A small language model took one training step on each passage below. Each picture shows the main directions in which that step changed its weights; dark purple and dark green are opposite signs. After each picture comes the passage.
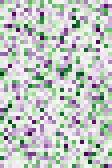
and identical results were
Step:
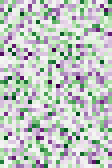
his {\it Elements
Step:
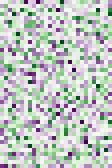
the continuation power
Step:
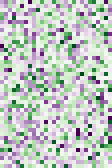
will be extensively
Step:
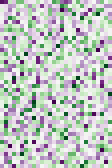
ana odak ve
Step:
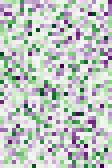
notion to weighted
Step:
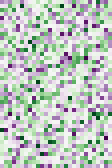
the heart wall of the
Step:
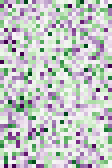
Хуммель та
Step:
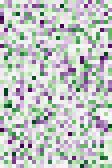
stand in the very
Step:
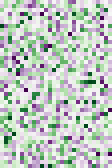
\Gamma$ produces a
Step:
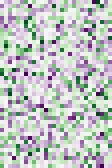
\derl \derr Z
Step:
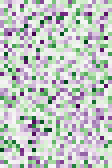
exists }$K\in
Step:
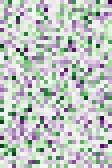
necessary conditions is
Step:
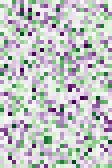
$\mathfrak{A}$, is
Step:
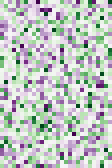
el ámbito
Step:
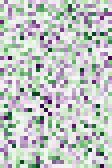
if the initial state is
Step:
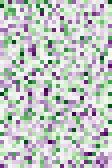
options. They represent
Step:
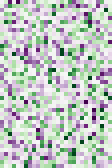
It was accented
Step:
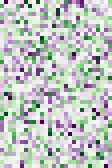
with the rapidity of
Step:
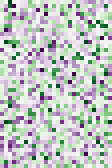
it. \par We should
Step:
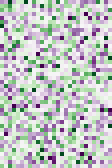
resp. with poles at
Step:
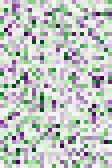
point $z\in D$
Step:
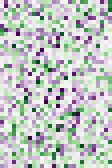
nobody was able
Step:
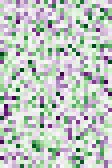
to obtain global
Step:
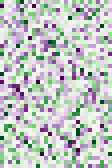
$V.$ On this
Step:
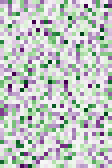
a direct extension of
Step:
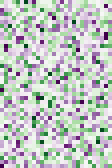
horizon $n$
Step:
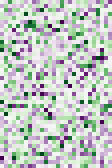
alienation of land
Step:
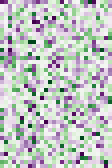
we replace every set
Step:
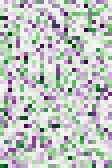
\in T_pM$
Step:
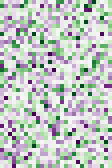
= 0$. La forme
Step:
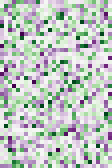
that condition (C4) is
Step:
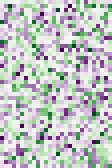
for $m<n$ and
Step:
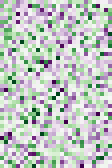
to the estimates in the proof
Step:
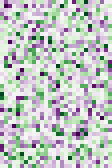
z\in D$$ is
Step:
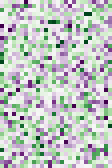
novel is based on
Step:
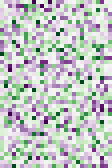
explosão se
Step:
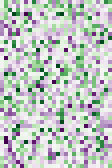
w) \leqslant
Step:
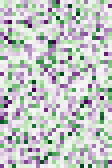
bir qabilaga
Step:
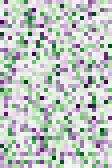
Archive of the
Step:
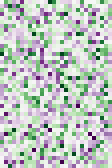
The character and structure of the
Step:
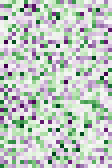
is q-module
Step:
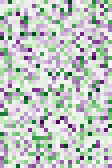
whose union is the
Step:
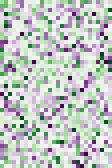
practical skill.
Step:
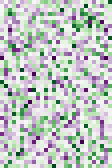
weakly differentiable
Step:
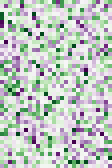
de muestra. La
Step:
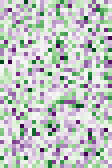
в пользу
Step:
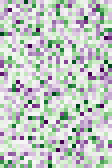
в пределы
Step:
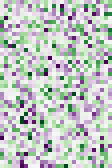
a natural sequel to the
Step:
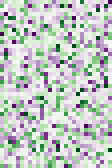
J. Alev,
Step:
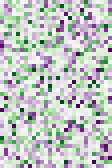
instead of being
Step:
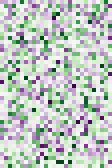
\] Since $\epsilon$ is
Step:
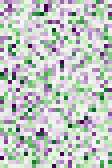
consists of two
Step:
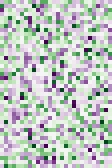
provided by the fact
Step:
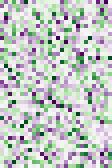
mendorong untuk
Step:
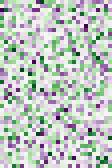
ingresos. -
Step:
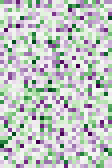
suyuq yoki
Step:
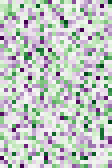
partitions of length
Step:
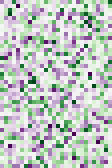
also gratefully
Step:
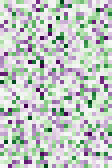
time step variation over time
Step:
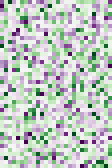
corresponding norm. We may
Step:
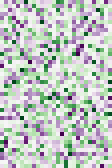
составляет не
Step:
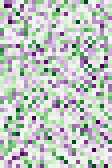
muhim o'rin
